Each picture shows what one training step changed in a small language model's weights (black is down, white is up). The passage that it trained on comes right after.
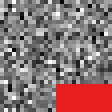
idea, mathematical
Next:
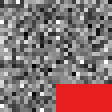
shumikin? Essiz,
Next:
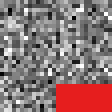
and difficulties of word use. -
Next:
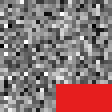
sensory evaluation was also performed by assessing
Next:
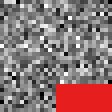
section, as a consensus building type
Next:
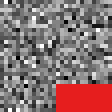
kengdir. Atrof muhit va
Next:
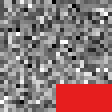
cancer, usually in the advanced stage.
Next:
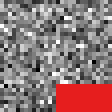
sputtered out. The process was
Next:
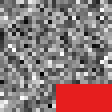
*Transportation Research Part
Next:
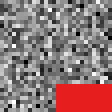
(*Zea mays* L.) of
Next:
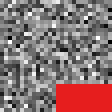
catástrofes na cidade,
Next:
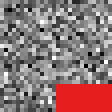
marginally successful? 16. What additional resources
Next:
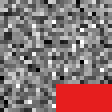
we received positive results indicating the presence of
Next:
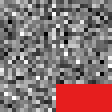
jest rozwój,
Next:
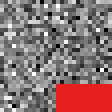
device, or as a tool to add
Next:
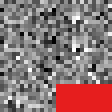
kaartsystemen enz.)
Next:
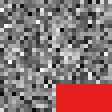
howler monkeys could be responsible for
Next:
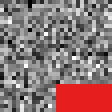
6}. Such a stabilization
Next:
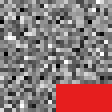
to define recommended approaches, which are
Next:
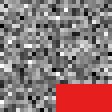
reason for the need to introduce proper investment
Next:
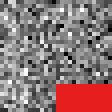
науковців до цього питання.
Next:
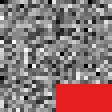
febrero, 2018] Sección:
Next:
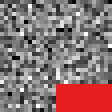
% (w/v) and applied to
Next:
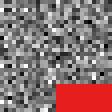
- korporativ moliyaviy boshqaruv
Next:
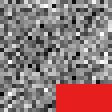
soliq to'lovchilar uchun onlayn
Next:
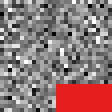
en psychische factoren vormen
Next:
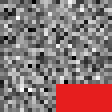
Policies and Process of
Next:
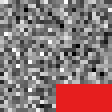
guruhi og'ir
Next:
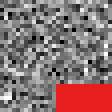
interactuar a los usuarios
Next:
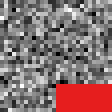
3-segmented club,
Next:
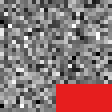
there are no defined global guidelines.
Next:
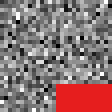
Відповідно до першого
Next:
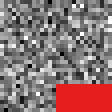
its fully unsupervised mode,
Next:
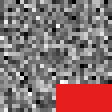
da “World Confederation of
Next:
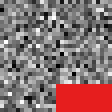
also used as fillers. In the
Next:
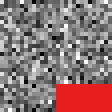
with 97.02% in accuracy and
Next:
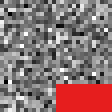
it entails, yet the question remains
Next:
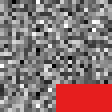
hole cleaning h 1.16
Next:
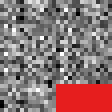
что она, в отличие
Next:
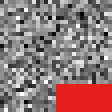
07 Théorie du
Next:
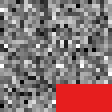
Oilaviy tarbiya samaradorligini
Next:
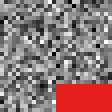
importance is given to evolutionary relations. Figure
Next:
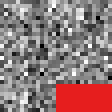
использования земельных ресурсов и
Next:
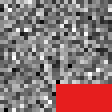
interagir de forma mais ativa com
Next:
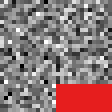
of influence promoting fair complexion and
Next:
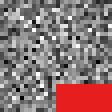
«Ich gehe nach
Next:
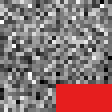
and between-class similarity that
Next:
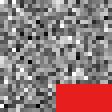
убийства людей из
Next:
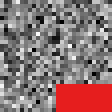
of some other countries but they also had lower
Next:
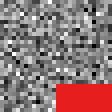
às suas dimensões cognitivas,
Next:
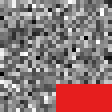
шляхом інтеграції таких
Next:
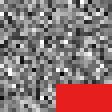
absolutização do direito fundamental à
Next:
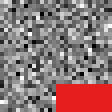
university internal marks for dissertation in
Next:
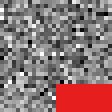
epoxy resin. A good
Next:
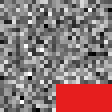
error will be equal to zero and,
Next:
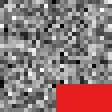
socioeconomic status, or origins in
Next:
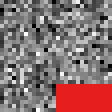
Prasetya, D. D.
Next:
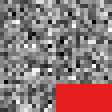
irrespective of ARV treatment N
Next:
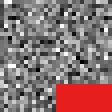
per litre) served the purpose of
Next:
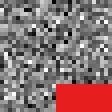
in this study: 1. Reviewing online
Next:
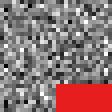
transfer them to the financial explication.
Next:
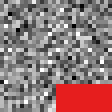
time range. We investigate the relationships
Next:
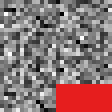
articulación institucional, la
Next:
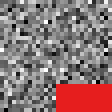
where as for quartzites, Th
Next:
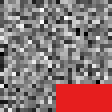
of diseases. The National Solid
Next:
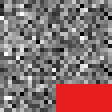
use of material, energy, and labor
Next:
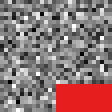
підйому та обертання
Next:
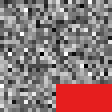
Shu bois axborot texnologiyalari
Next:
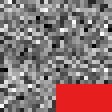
la pedagogía tradicional, en que
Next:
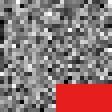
of calcium concentration with different values of diffusion
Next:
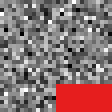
oqibatlarga olib keladi.
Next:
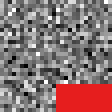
na educação 3. As escolas de
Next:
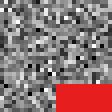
breve menção aos materiais
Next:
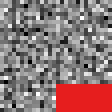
creative economy actors have used designs online
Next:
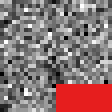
the implementation of high-gain
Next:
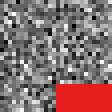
señalábamos, es la
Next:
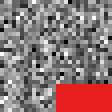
caste system. Despite the
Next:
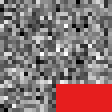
Justo, Argentina.
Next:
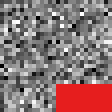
lingkungan sosial
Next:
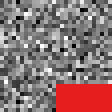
(рис. 4). Причину
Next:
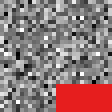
loss function value over the training set is
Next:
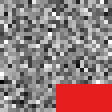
the network errors of the training
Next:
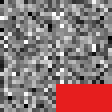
of the major factors for determining
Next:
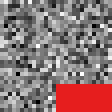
was performed to analyse the distribution function of
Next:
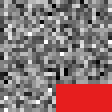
the proof of Theorem 2 in
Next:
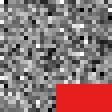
g'arov nayidir.
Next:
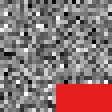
YouTube video explaining how our
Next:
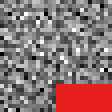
aspiración. Solía ser
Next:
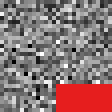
tentang Otoritas Jasa
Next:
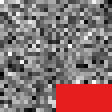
No. of Pre-Service
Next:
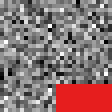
the theorem has received support. In
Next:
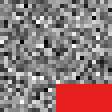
z tych sposobów
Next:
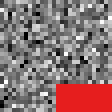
Diskussion in Teil 2 des
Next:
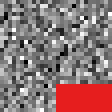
common problem in the inverse kinematics
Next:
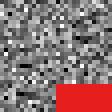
379 mingdan ortiq
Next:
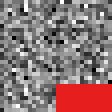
capo, ovvero la
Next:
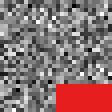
interest and demand from customers.
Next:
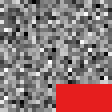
the development of the Integrity Zone
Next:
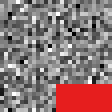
is verified under various loaded conditions using
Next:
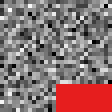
measured and needed to account for measured voltage
